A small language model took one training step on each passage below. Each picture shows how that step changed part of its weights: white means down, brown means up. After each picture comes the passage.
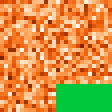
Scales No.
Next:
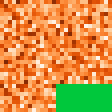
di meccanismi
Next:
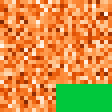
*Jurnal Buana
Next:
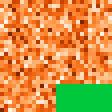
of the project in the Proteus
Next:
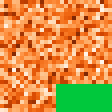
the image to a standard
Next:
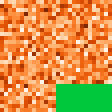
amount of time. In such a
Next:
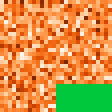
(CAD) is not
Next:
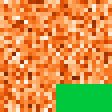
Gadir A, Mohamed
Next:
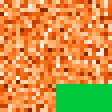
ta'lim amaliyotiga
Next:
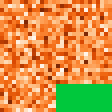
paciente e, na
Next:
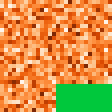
на вятъра,
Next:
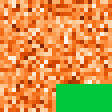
ya que es la única
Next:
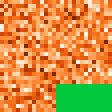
que mi propósito es
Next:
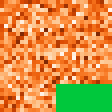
and ZR conceived the
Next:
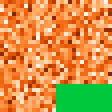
⁹ Иброҳимов
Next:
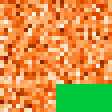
and videos with deviating and
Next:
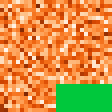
consumer, which is why it
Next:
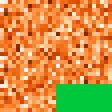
важного показателя
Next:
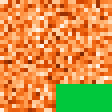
the modernization of SPA
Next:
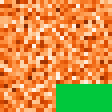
que ha dicho el autor de
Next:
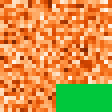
but ultimately survive
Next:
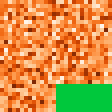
um caso em que havia
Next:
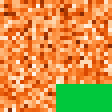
the first recognition that
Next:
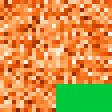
skills are one of the
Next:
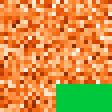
o tenor João
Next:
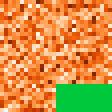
data, and AB drafted the
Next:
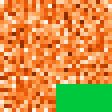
процесса на основе
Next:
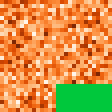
quando os repórteres
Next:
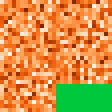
There is large interest in
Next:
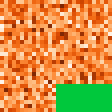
rangli va yorqin
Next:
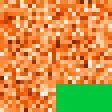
aspects of diversification that
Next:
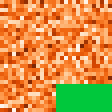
a una cierta formación
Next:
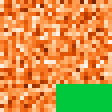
about existing resources, the
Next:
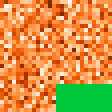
Abaixo alguns
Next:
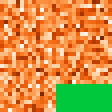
axis starts to decrease
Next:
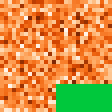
va BMT Ayollar
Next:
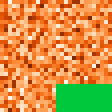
agricolo è importante
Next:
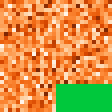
berkembang dengan terus
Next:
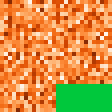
rubrique « **conditions
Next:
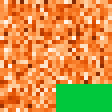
in the open syllables of
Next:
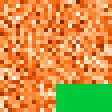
appliquant un bilan des
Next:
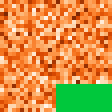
указанного признания
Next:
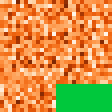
Universidade Estadual do
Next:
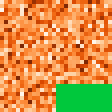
Jismoniy tarbiya va
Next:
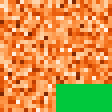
die ist erstmal für ein
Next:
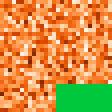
measurement and its main determinants.
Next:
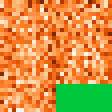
have been achieved.
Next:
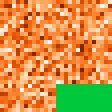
En la consulta de las unidades
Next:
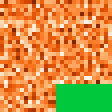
yield and growth performance characteristics
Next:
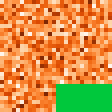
mohiyatini etkazish
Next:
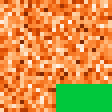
como a moda unissex
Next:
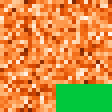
measured from the highest step of
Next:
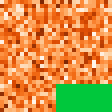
science pilots, representing
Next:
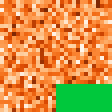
(V) также
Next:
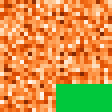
salohiyatini yuzaga
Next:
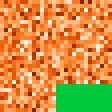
huge benefits of the
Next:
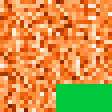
Южаков В.Н.,
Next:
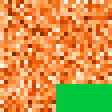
bilan birga, ma'muriy
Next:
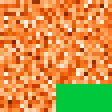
comparison of a before
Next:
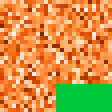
paper points out that the
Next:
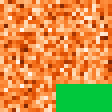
NaOH treatment has been
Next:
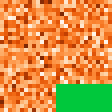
borders with Syria and
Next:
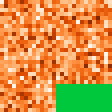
more than 30 concrete
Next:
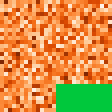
činjenica da
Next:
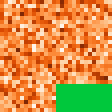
and development of plants, and a
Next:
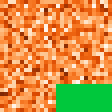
ва адабиёти”
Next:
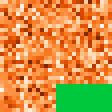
daromad olishga
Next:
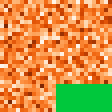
like favorite actor
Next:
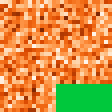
foulers” are organisms that
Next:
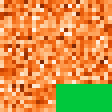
from the country where I
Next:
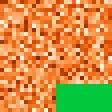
va inson uzviyligini
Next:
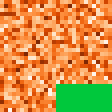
the top clusters.
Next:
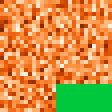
conduct innovation in responsible
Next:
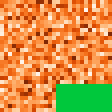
customer service representative
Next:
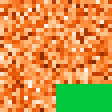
temperature increases, this
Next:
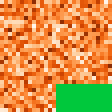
yomonlik, o'lim
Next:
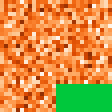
students was to a little
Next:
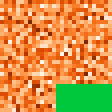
has issued the out of control
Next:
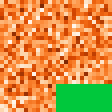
[7] Brown
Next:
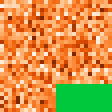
ketmadi. Ya'ni
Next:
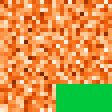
(d) peningkatan
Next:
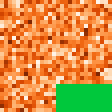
Stochastic Potential and
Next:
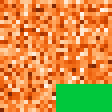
- bu nikoh yoki
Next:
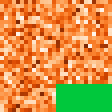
performance. Based on the discussion
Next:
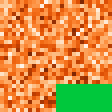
on the written source of
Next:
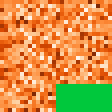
with respect Fig. 1. Two
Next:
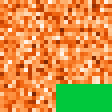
and benzoic acid in
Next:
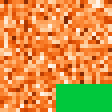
of possible collaborations
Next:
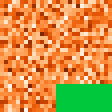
in Task 6.1. It
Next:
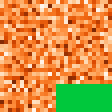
hypertension in
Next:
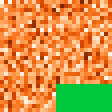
soluble substance formed in
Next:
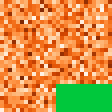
managementului resurselor
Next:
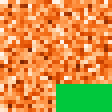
роль у підтримці
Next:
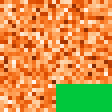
pinnata*), maka
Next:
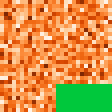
peserta mengenai
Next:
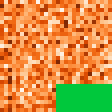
total mg/100 mg
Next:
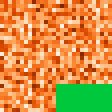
el personal tiene el
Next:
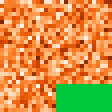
Countries 3.0
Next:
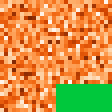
like a parasite,
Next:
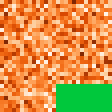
que assinem o termo de
